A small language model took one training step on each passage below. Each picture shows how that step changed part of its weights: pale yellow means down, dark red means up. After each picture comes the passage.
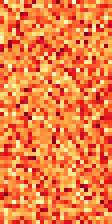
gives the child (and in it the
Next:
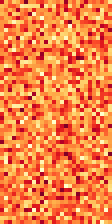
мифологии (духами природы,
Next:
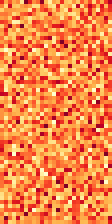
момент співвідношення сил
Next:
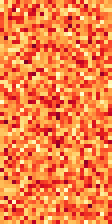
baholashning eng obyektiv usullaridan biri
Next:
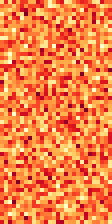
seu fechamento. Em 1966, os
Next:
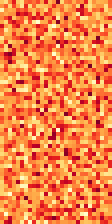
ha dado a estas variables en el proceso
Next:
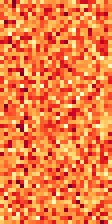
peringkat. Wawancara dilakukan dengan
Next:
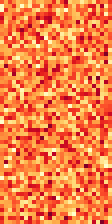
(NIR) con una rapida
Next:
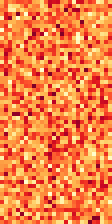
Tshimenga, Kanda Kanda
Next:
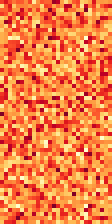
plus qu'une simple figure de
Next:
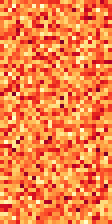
kan beïnvloeden.
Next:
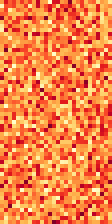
Cadena de Producción específica de
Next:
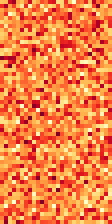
alto y tiple dialogan con
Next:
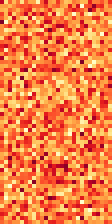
полости в средостение при
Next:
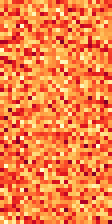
идентифицировать специфические
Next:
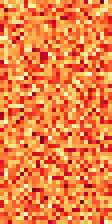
қилувчи омиллар,
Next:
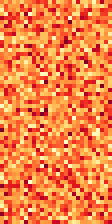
que el plan de organización y desarrollo
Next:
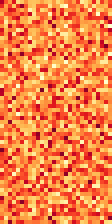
и исследуются научные и
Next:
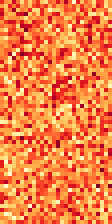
внедрения инноваций.
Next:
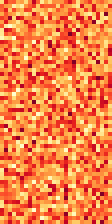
Unidas (ONU) e no plano
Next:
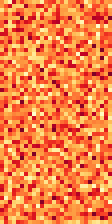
ja niihin liittyvien
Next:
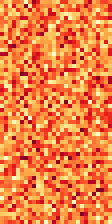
Esses achados sugerem
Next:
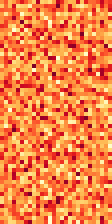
iqtisodiyot tarmoqlaridagi ish o‘rinlariga
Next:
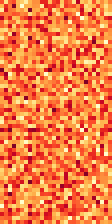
(2) a paisagem monumental
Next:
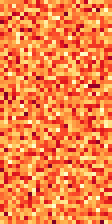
иккинчи қисмларида,
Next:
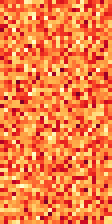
sharoitida STEAM ta'limi
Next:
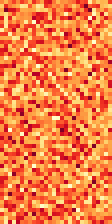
and the Newly Independent States
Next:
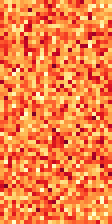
dasturi doirasida yosh tadbirkorlar
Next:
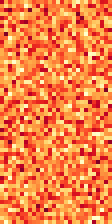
4, do Decreto-Lei
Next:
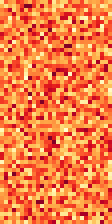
cacing kepada peserta didik
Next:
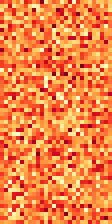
резистентлик локусларининг
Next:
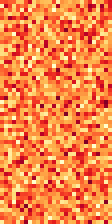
kết quả đường
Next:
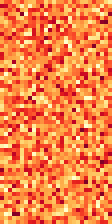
ilhomlangan. Ulardan eng
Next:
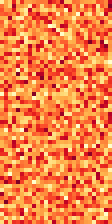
o'rganiladi. Tadqiqotda
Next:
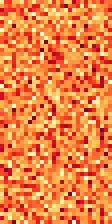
bilan xalq turmushi va ruhini
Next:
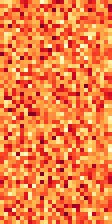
ham yuksalishiga olib keladi.
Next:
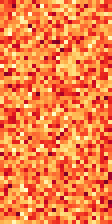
M.T. Mehmonxona
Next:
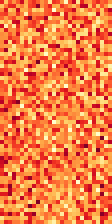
y la calidad de vida e indica que
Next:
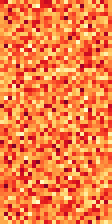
а обличчя демонструє
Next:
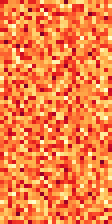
tuzilishga ega bo'ladi. Bu esa
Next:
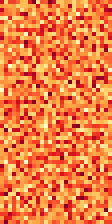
cambio de la normatividad de transporte
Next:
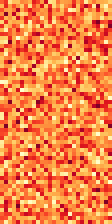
esos vídeos una y otra
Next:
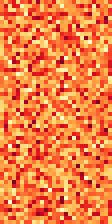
chiqdi. Ularda so'zlarning bir
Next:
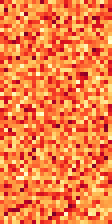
kapasitas SDM, dan kolaborasi
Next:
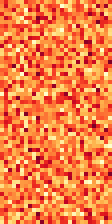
o'qish mashg'ulotlari esa
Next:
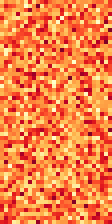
principal y, finalmente, aprender y
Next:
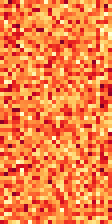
aylanadi. Avvalo,
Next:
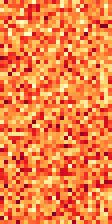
azioni che vadano oltre
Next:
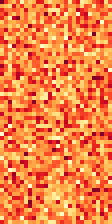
e organizados em nosso meio,
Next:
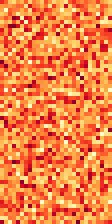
trend og'ishi va anomal
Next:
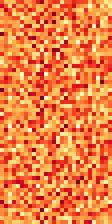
R.; Romans, P.;
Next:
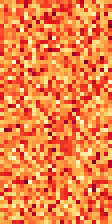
Herold, Wibke Kolbmann
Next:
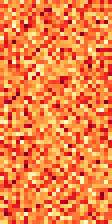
веса в аспекте чтения и
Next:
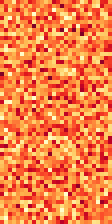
of decision making units. European
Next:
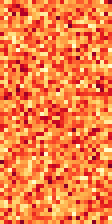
4. Устаджалилова,
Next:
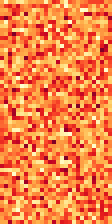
родителем** понимаются
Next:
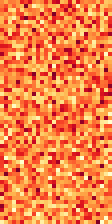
texte d'importance historique
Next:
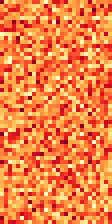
кетаверганлар. Зарурат
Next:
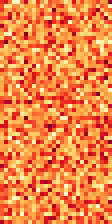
adalah negara hukum. ¹
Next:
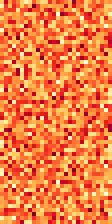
sorunumuz daha az oldu.
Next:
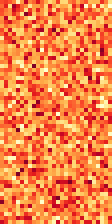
Toshkent.: O'qituvchi, 2007.
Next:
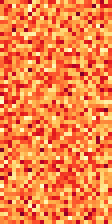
spektakl esa oddiy konsert dasturiga
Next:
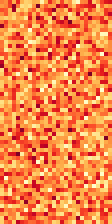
di testi dell'azienda
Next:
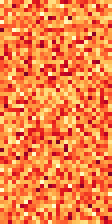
uma forte aliada para a proteção da
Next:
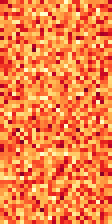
orqali ta'lim jarayonining samaradorligini oshirish
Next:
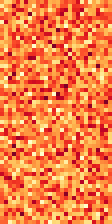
«высший уровень активности и
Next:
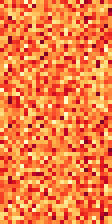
konusu değişkenlerin çalışan
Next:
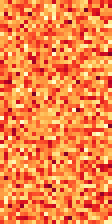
Fermento químico 1,27
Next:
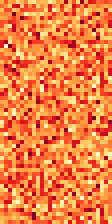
remaja, atau yang dikenal
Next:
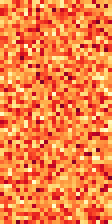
o'sish kuzatilmadi. Shunga
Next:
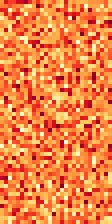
bo‘lib, unda Eftaliylar
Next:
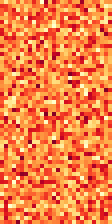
ot vnedreniya sistem
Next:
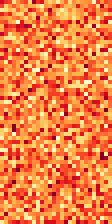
[3]: 1. Для изучения
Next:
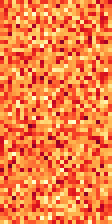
innovatsion ta'lim texnologiyalari vositasida takomillashtirish
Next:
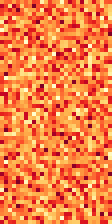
chinakam tenglik, hamkorlikka
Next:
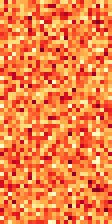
intervenido y se quita las partes
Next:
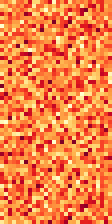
в модель, оперативно вносить
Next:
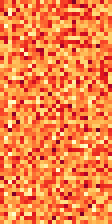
чуқурлаштирилган ўқитиш
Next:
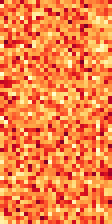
yutuqlar qo'lga
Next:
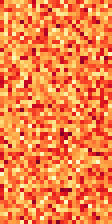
и поиск альтернативы
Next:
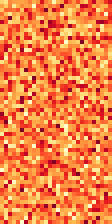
ошириш, ер кадастр ишларини
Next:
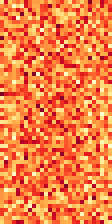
followership, succession,
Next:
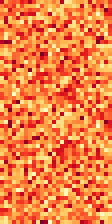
меншими. Список
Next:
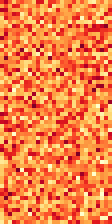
paytda, rivojlangan davlatlarda
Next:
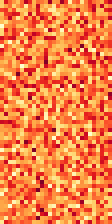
Izohda qism butun
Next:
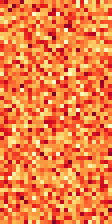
doim *gul ketsa samar
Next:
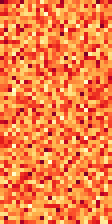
tahlili uchun katta ilmiy tadqiqotlar manbasi
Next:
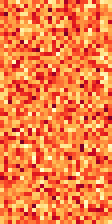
bevosita o'rganishi shuni
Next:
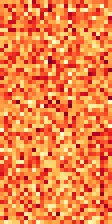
ao Estado, além das prerrogativas
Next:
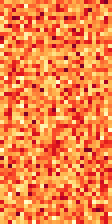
Toshkent., "Ma'naviyat"
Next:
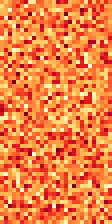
кожного члена родини на
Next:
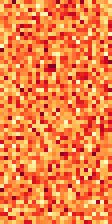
entreprises » Ed Dunod. De
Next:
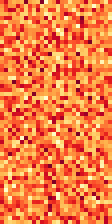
bo'lgan shavqatsiz munosabat
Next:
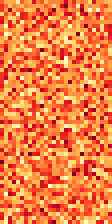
"Аҳолига тиббий
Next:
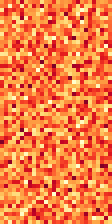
Hakim nantinya pasti hanya
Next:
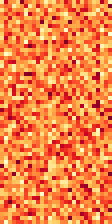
que haya una diferencia de la
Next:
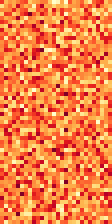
тартибда воқиф эта
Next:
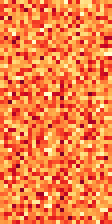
остаются ограниченными —
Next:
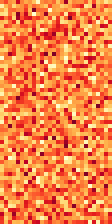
öğütülen atık opal
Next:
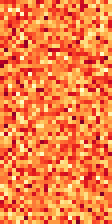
trató de solventar la falta de
